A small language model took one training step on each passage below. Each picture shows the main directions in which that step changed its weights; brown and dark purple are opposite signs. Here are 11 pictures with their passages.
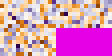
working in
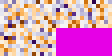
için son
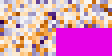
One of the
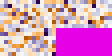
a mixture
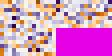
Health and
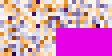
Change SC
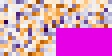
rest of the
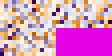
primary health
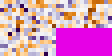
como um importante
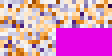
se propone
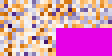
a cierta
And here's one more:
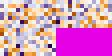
more significant. The
